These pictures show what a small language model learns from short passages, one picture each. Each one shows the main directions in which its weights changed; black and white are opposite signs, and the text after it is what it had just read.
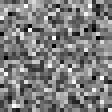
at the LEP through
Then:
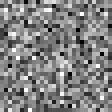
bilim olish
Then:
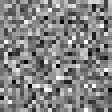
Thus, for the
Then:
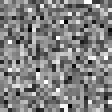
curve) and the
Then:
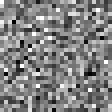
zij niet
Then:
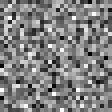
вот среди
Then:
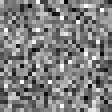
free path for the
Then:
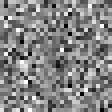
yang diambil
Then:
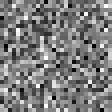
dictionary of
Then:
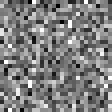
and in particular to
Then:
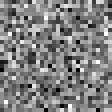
the universe and
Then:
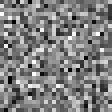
- Dravidian
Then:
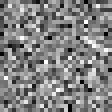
through particle 2 and
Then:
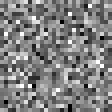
magnitudes and
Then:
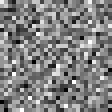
each players
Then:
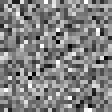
zal aan de
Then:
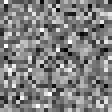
$f$ only a
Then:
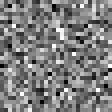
bu kelajakda
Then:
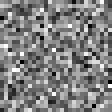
plot (right) of
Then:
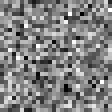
asosiy parametr
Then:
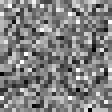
CH transformation
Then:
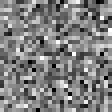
data from two units
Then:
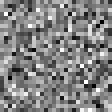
pair with baseline
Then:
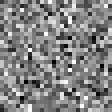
scrapped from
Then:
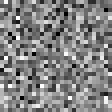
received as a
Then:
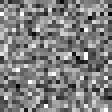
of the subspace.}
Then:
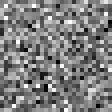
ijodiy uyi
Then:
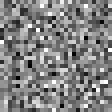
Unruh temperature
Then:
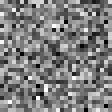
de contenu,
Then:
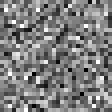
bem pensado
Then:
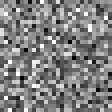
consumed by the
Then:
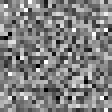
Institut de
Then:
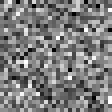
helicity states in
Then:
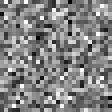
a synthetic
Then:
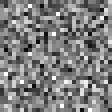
function of the particle
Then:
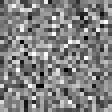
Animal Science
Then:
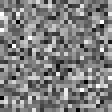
a double
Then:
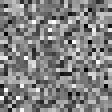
many different ways to
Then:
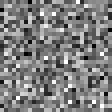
$\omega$. This is
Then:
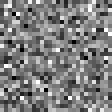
be very weak.
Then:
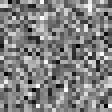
some parameter $\xi =
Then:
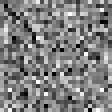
with frequently changing
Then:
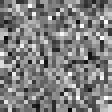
solution is above 60
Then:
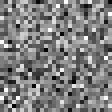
inclined compared to
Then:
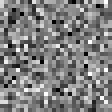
with respect to the
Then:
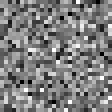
minimum stored
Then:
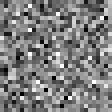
function. In the range
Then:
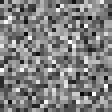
are two NE found
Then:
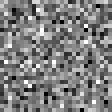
with those from the
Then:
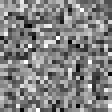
alloy the number of
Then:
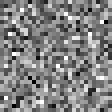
could violate
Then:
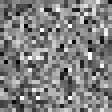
path. During
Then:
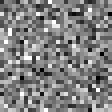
VM mips
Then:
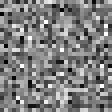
a puzzle
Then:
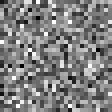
scafi. Le
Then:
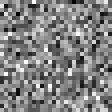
to the precision of
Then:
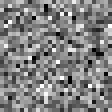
probe and the
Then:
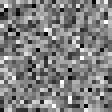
культури як
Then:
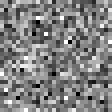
эга. Бу
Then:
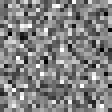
como prueba
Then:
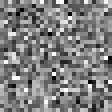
the hybridization
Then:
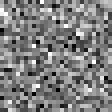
were tried and corresponding
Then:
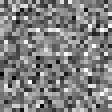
that the x-ray
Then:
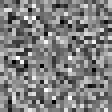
normalizada para
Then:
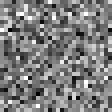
de Covid19
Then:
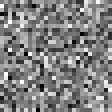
onset of an
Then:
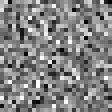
experience as
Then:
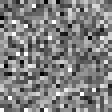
regroupe en
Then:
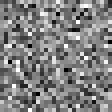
previously normal
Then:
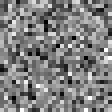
distinction between
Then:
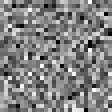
routes identified
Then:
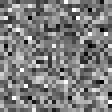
found that these expressions
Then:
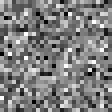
і практика
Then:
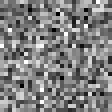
density or the ground
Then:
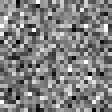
to be of order
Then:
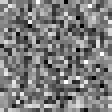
a free particle confined
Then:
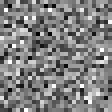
zekâ ve
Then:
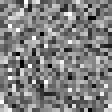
esa strategik
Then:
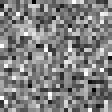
to address the
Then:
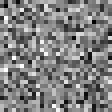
evaluated independently of
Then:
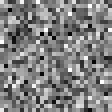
general than a numerical
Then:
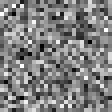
or symbiotic
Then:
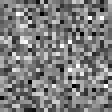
approach leads to scalar
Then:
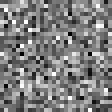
du sens avec
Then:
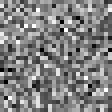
scattering of quark
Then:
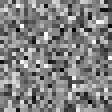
eng yuqori
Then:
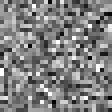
sample of elliptically
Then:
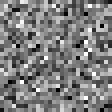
these two results (\ie
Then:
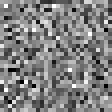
activity to the initial
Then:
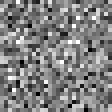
escala de
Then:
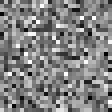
from circularly
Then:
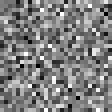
total energy and force
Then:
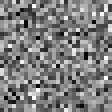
de Fundación
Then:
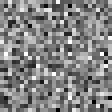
asosiy omil
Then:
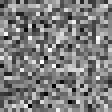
y estructura
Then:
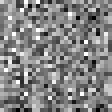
Lemaire et
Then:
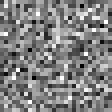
a consequence of
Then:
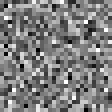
desenvolvimento de
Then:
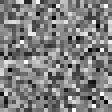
To meet the
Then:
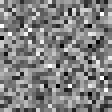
Our data show an
